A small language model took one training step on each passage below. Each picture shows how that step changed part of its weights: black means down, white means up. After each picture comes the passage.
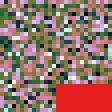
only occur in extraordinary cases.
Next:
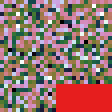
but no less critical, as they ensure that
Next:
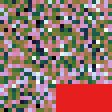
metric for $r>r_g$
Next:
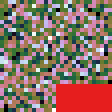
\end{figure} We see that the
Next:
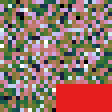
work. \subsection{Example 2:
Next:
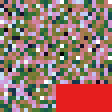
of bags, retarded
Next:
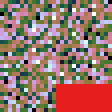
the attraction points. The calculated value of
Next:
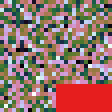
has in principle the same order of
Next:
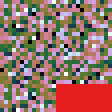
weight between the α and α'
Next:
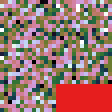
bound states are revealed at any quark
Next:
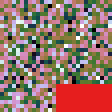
in the nervous system in general and
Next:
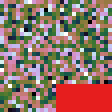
a simulation using V-Rep.
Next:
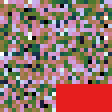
and stick-to-slip
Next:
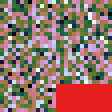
not positive semidefinite.
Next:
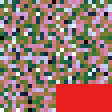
conditions. For example, reducing
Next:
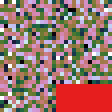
discussions and conclusions are presented in
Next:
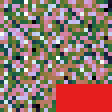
against many illnesses [10].
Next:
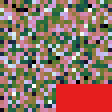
is chosen arbitrarily,
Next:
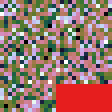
ALK1 + OH =
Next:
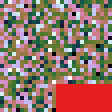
were highly effective against *M.
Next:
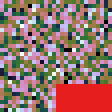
an experience that almost every performer has
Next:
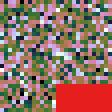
Technology, Multimedia
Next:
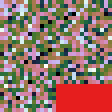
other treatment groups (RIP +
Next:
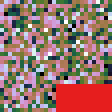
to use a drone for precision
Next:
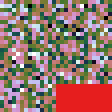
eBx} \right)} &
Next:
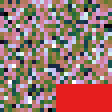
the proposed approach, the decision is based
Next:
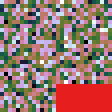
Law are rare. This paper
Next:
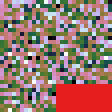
possibility is to use a continuous
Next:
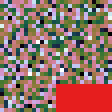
coastal zone. The
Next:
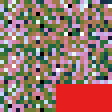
Of Equality Of
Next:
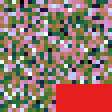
the index of ð (n);
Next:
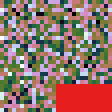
this difficulty thanks to the
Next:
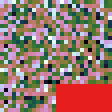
independence, the nation has been
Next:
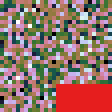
the negative mass sector of the black holes
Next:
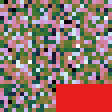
symmetric biextension.
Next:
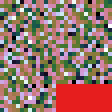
Working Group II to the
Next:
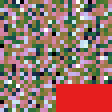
the demanding nature of their
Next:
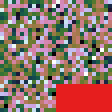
a much weaker sense: these are
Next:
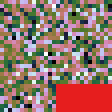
bending, one can obtain:
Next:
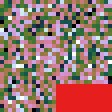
have a poor prognosis and also
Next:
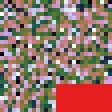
high gleason score Prostate
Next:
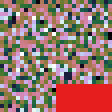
schedule is slandered of
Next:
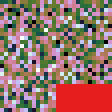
general androgenization of the
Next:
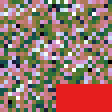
path dependant. We fix
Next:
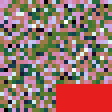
seropositive for IgG rather
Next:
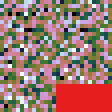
rebars with very low or
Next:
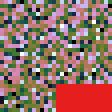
children on women's depression.
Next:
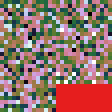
the level of errors exceeds the
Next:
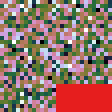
Q, Liu B.
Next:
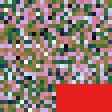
possible. The lower bounds on the
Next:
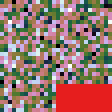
TinyECC is shown in Figure
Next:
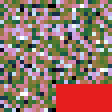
of the fermion gas is used,
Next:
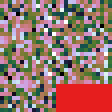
qualitative descriptive case study
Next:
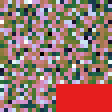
the sub-pockets, such as
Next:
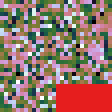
of the {\tt flc} images to
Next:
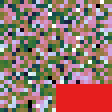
that general class people are more employed in
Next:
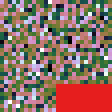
as a dramatic artist
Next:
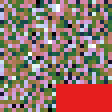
F}\ll 1$ one can get some
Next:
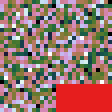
by nature, highly dynamic. Mobile
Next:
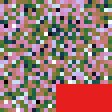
Also giving better accessibility and efficiency
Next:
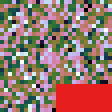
collaboration with accelerators,
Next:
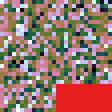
time it was organized, and in fact
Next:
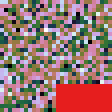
= 0 and take the exponential of
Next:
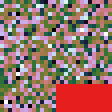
procedures were carried out over the course
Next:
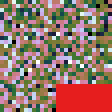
(fixed number of particles) minimization
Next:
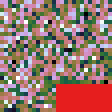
usually identified by the 454 method,
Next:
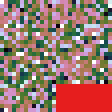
cases of COPD, which is
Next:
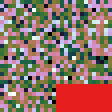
Flavescence dorée
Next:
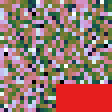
and reduced costs. Compared to
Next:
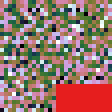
RCP 4.5, the
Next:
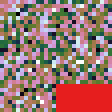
values have lower energies; however,
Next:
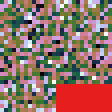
the intensity of the image on the
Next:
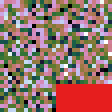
and motion for a test particle in an
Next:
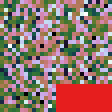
galaxies from the present study do not.
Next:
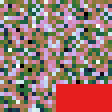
information, can lead to completely
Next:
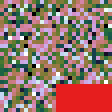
We use the above solution to construct an
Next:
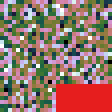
5 operators placed on the defect at
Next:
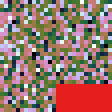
colds and other illnesses. The
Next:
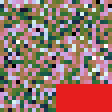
to obtain loop-after-loop
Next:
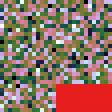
V. Samokhin}
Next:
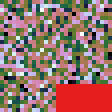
similarly to standard averaging via the
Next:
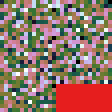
for some stars by Mattei
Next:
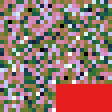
unclassified RCC instances
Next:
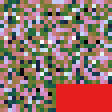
of the limit cycle, which is a
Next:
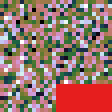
lower the expected mortality for 2021
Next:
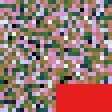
me determined to choose a medical and
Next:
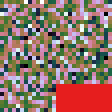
Extrinsic Fairness
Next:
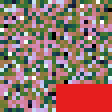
topics are made attractive by using
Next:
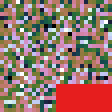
more modifiers for which average treatment
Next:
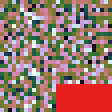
input-output matrices, or more
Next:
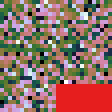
the context of the national identity
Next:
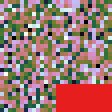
dB, probability mean $\mu \in
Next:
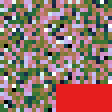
United Nations Human Rights
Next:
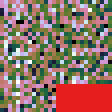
time intervals, order of
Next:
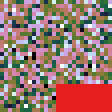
and 6M KOH is used as
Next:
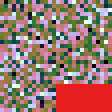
Long range, massless gravity results
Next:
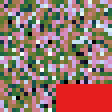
of synthesis of silver
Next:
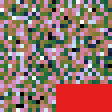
agglomerative clustering,
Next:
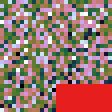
the noisiness when compared to other
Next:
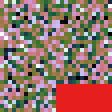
detected in the feed samples.
